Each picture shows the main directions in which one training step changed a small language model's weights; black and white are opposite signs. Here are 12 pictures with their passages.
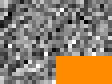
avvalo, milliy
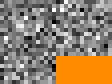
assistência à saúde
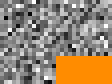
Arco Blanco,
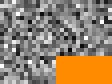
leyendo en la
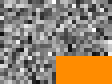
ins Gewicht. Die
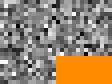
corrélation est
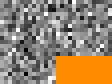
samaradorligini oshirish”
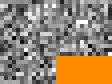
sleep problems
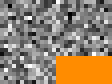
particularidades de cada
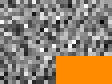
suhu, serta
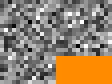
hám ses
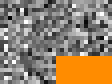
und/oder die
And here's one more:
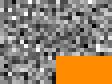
Sciences Economiques et
